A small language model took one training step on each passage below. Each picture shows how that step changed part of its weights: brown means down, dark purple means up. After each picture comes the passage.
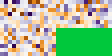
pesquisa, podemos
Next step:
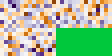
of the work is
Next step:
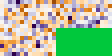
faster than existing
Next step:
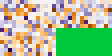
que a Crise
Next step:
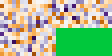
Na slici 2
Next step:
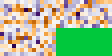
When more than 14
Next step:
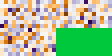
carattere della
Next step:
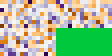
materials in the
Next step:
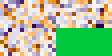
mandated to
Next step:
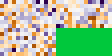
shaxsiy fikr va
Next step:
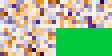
the finite field
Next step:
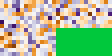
between input and target
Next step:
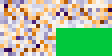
en un jeep
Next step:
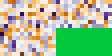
out this task.
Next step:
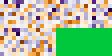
texnologiyalaridan foydalanish,
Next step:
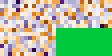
to measure the results
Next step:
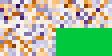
would be imposed
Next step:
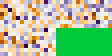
Reviewed Journal,
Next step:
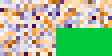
but close to
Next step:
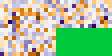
papel de la
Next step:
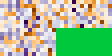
line to another line
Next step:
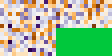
light, being the
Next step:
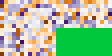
In this study there
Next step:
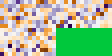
Friend in
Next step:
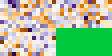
of glass
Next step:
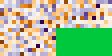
divided into two
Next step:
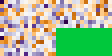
on the activity they
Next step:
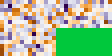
case reference data >
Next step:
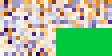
the present study,
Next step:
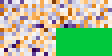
is rare than
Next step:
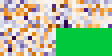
que sufren
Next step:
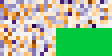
pista, ou
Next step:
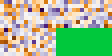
educators, and
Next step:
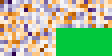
density achieved in this
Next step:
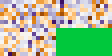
and social media
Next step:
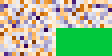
/// accessed
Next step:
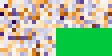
la línea
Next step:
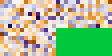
is cooled
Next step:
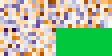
the subject, the
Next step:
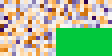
previous courses
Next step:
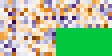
comme de
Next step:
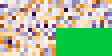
FOR THE
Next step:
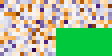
significant impact on the
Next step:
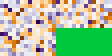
effective? 4.
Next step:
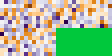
order to complete
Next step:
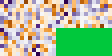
mezon va
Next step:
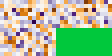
acho que
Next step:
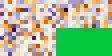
dos residentes
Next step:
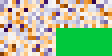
сорта и
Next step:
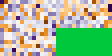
De sa part,
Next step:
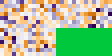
a work environment.
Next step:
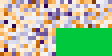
airport. On
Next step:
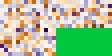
apontaram um
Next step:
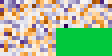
for Climate
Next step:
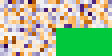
employer branding
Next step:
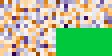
levels than those
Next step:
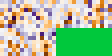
пород при
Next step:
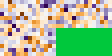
Carlos A.
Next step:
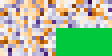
the primary care
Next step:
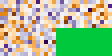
orqali yangi
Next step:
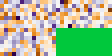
Les prestations
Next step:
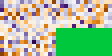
und Bild
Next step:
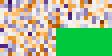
concentration using a
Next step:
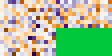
per gram of
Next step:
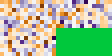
wurden aber
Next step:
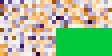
is a web application
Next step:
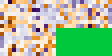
aktif tentara
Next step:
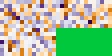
Formativo en el
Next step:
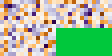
Language English
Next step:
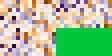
corresponds to very
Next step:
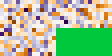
тогда как
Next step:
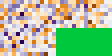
The second and
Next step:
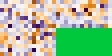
study was to assess
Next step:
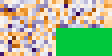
clinically relevant
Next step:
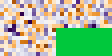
thought of
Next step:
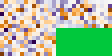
que las fuentes
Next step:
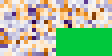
nappe en
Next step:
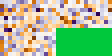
foi estimada
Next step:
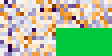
census provided
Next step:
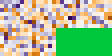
are (YS
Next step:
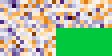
of this study for
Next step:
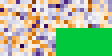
focus groups) carried
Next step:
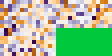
Social collaboration, together
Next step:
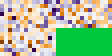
a ausência de
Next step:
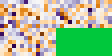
e de acesso
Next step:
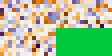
using bulk
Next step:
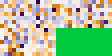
ijtimoiy va iqtisodiy
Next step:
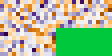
и местного
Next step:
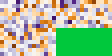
to control and
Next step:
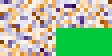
that is the structure
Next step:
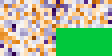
Paper International
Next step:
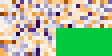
this problem?
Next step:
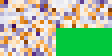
fases de la
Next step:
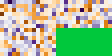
age, of either
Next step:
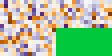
vez encontrada la
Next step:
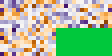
for inventors
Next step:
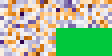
for how much
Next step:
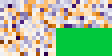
question that started
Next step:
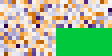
truly understand
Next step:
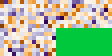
os portadores de
